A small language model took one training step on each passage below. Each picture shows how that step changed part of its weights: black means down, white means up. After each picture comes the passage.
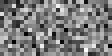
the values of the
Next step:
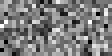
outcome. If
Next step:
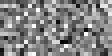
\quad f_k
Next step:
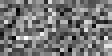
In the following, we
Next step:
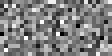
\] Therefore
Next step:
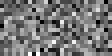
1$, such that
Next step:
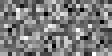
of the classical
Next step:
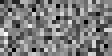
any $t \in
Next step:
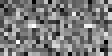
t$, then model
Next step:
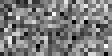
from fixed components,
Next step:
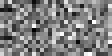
form a tensor
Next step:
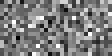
and jumps,
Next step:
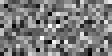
and thus end up
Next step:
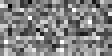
F1 can be
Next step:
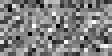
is itself
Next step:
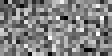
to say,
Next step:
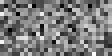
pose the boundary
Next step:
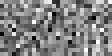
arc $\gamma$.
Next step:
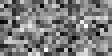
respect to $\rho$
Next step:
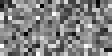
roles in topology
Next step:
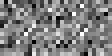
simulations we
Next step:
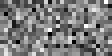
equivalent if there is a
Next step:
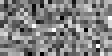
place in which we
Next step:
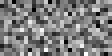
fact that $\ii
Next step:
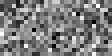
the characteristic function of
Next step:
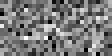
to the partial
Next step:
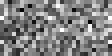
the binomial and
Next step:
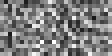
approach, is then used
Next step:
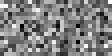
\in X$ and
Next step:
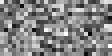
distribution of new
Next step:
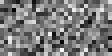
block coordinate
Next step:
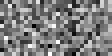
the recycling
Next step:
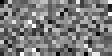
medium and the
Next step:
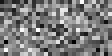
a probability distribution. As
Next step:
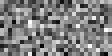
(iv), we have
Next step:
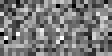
the case of nonlinear
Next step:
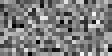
integral Ricci
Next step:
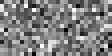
of the claim.
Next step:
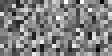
the choice of
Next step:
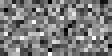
clear for the case
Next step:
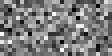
and unlike the
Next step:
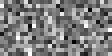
2-cell in
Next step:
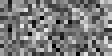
we have the following
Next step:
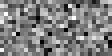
is the center
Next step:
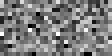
characteristic different from
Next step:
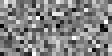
investment and
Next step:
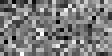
a way to move
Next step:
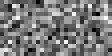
is an easy
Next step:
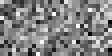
regular graph.
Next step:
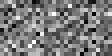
be an odd
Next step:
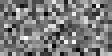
of the numerical solution
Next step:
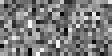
measure $0$ because
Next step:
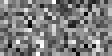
an atom in
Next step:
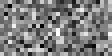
the even entry
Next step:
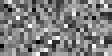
map $\phi\circ
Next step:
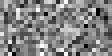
of Timothy
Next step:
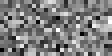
We obtain (5)
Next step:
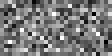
be a function on
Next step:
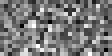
Our work is
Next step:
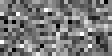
minimality, we
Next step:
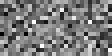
system of triples
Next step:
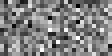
search to
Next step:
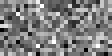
the union of a
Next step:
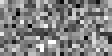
to be equal, in
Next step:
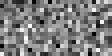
such that $%
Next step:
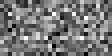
from the Lipschitz
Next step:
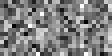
oriented graph
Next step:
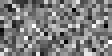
is given, and the
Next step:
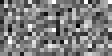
\right]$ there is
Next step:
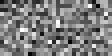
a radially
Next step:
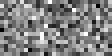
or analyzed
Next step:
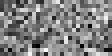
the lemma.
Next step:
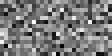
system of paths
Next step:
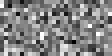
(n \ge
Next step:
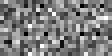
manifold. It is
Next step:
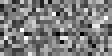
normalization. We
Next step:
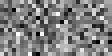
{\it The class
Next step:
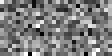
research was
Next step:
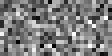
tables are
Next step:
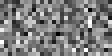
fixed point theorems
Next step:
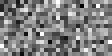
the fixed point method and
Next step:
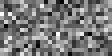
to maximize the
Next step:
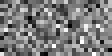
embed $\Gamma $
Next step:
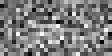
assumption of no
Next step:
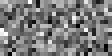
= H \in
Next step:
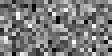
vector field $F$
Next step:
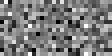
We also define $$
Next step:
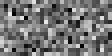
We now state
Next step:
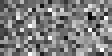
functions $f$ on
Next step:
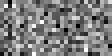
\}$ under the
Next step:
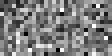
the required solution
